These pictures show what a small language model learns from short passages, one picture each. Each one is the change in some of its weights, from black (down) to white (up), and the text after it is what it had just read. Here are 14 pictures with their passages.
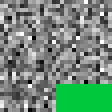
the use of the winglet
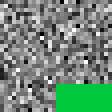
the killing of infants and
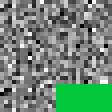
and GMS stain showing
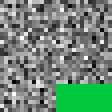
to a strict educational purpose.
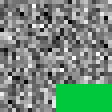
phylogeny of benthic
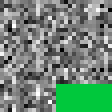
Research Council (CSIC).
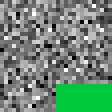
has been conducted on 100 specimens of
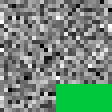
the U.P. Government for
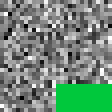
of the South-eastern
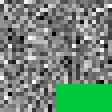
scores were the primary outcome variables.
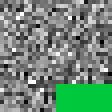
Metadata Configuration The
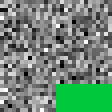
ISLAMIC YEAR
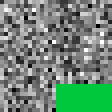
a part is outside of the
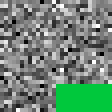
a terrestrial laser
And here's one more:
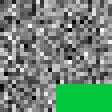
SERS phenomenon is
